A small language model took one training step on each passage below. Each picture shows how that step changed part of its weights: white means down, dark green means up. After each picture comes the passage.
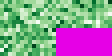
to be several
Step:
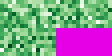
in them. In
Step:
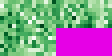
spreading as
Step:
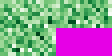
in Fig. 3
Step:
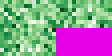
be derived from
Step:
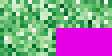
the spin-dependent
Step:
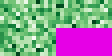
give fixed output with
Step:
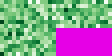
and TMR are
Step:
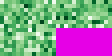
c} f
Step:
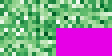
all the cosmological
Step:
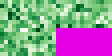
shape of the
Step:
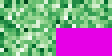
\AA \ were
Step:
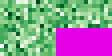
now given by
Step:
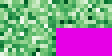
relative phase and population
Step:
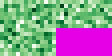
transfer() &
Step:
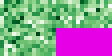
20 times. All
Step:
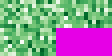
allowing us to
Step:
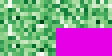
analysis method using statistical
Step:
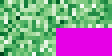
line of equality
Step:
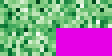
therefore \beq
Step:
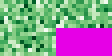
TFT &
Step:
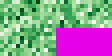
rule to the
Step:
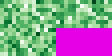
like assuming
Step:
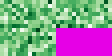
context of the
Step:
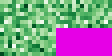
repair patterns
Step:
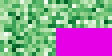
coordinate system on
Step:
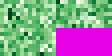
behavior of the frequency
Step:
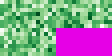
are in the
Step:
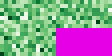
parameter analysis also
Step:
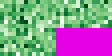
maser sources is
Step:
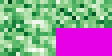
is to be
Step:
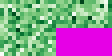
multiple projects in
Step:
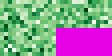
to consider the case
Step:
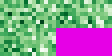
et al.
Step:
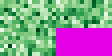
is much longer
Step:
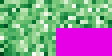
that although the
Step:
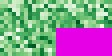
the inclusion of
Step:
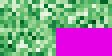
the novel
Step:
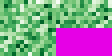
(d) The
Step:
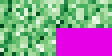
We also note that
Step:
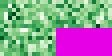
structure of the
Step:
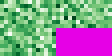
crystal pattern in
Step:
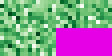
measurements. We
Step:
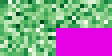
updating author
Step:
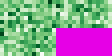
pairs of
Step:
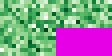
we introduce our
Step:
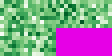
loss only.
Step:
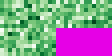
this example, the
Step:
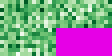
different speakers
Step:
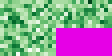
to the results presented
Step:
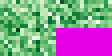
in the plane.
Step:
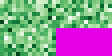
(The spin
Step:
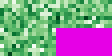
the data. A
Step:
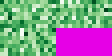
which the black hole
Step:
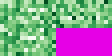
bunch dynamics
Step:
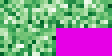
case is more stable
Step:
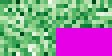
This goes
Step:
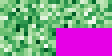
it is not a
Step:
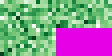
should hold for
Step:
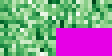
and then using cut
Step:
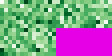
framework bug
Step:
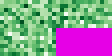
is presented in
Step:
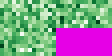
the signal generated by
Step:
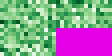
and 1+
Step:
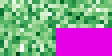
the larger interaction
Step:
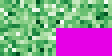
plane-wave case
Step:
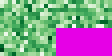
the ASE
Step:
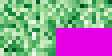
be the age
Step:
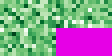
is observed, which
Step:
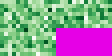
of SNe
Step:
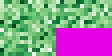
In {\em
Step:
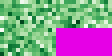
might relate to
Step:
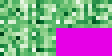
discussing this
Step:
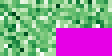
appears to
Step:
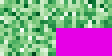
is the radius of
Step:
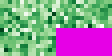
with the imposed
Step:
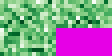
for example,
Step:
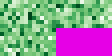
random initialization of
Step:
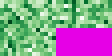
for a preferred
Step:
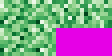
conventional cellular
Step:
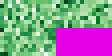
application that provides similar
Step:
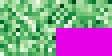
as they involve
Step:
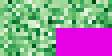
on the CX
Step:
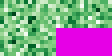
Einstein equations.
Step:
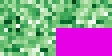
from an underlying
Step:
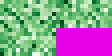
is motivated
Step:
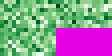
yield giant
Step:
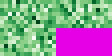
thus undergo the
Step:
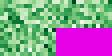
to contributions from sources
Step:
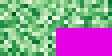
of effective mass
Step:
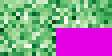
time which is chosen
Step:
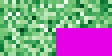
smear the
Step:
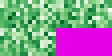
the G' spectral
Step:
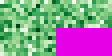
identifying the
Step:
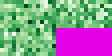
the grey particles
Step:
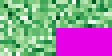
average curve crosses
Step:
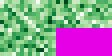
as input to the
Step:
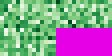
when the superconductor
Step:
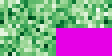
data at a
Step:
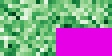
becomes linear in time
